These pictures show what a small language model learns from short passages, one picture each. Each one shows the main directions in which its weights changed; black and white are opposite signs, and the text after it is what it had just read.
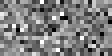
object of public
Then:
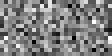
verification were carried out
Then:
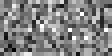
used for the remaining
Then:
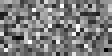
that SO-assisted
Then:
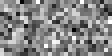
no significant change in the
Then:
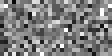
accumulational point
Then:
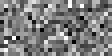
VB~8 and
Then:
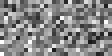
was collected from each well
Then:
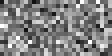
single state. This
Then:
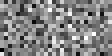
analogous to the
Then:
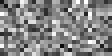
other lattice models recently
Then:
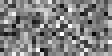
leads to faster
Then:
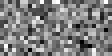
“The most important
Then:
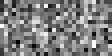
under nitrogen
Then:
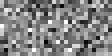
SYSTEM Let
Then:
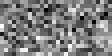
vital role in
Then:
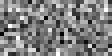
previously missing
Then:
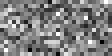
A lens is
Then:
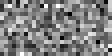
of the present study was
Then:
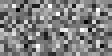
the proposals for
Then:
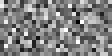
Si substrate which
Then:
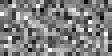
respectful interactions between
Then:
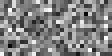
as demonstrated here can
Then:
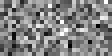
and increased training instability
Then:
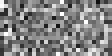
hydrogen gas, and
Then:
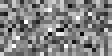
really associated with the
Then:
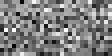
result and to Model
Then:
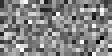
many additional ways of
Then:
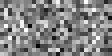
Also, such a
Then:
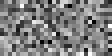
similarity using Deep
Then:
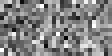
of such anger are
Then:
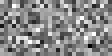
in determining the
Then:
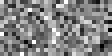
groups who have been
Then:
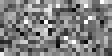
module together. In
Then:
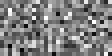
show reflected waves
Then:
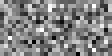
extracted with
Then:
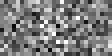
aim to provide new key
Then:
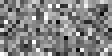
get dragged
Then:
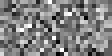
These findings further validate
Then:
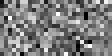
age. In conclusion
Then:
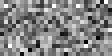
sign factor. We have
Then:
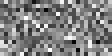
resultant spectra is
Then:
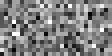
in aged individuals.
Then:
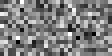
to the steady
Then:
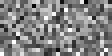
make a connection to
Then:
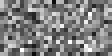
low carbon technologies would
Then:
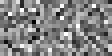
for $n\geq
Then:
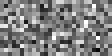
In our study we found
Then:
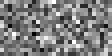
minima of the effective
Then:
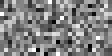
each iteration
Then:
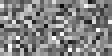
baryon number,
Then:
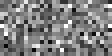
the data that was
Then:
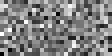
growth and stability,
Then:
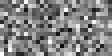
a month of storage,
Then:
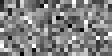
of galaxies with stellar masses
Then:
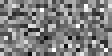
quadratic band
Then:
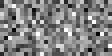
routing solution where
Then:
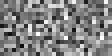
decoupling of
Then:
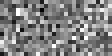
qubits, the measure
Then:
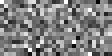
For upper and lower limits
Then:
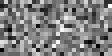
supply macro
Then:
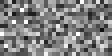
a transmit mode.
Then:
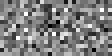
assessment of the
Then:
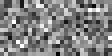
in note-level
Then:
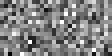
as this paper is only
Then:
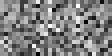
related with the results.
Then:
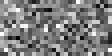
senior researchers to
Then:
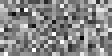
assumes that the black
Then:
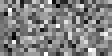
main peaks,
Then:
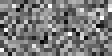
the performance of the proposed
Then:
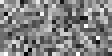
at larger $q$
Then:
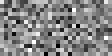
and the vector and
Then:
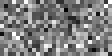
a larger cluster. It
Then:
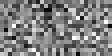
explained in the
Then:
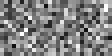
found to exhibit activity
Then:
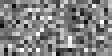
widely adopted
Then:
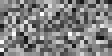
the child is
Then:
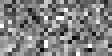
\theta$. In the
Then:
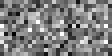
as optical fibre
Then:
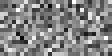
the analyses generated by
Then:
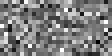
a male dominated
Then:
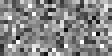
found that there was no
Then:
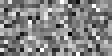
Hence, we aim to
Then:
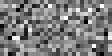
the spin-net
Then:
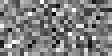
la misma
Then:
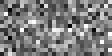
in a larger temperature
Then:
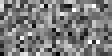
of (a) the
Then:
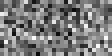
target microstructure and
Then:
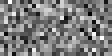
does this case satisfy
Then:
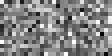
broader reach in terms
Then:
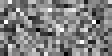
They showed that, for
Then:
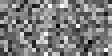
the community, and observations
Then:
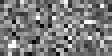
income and can
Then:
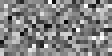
approximate yield of
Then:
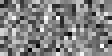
have presented an analytic
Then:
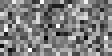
intention, he
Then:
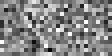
VI, which
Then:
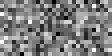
useful sign-out,
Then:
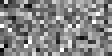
full length variable field
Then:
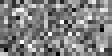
joints. The
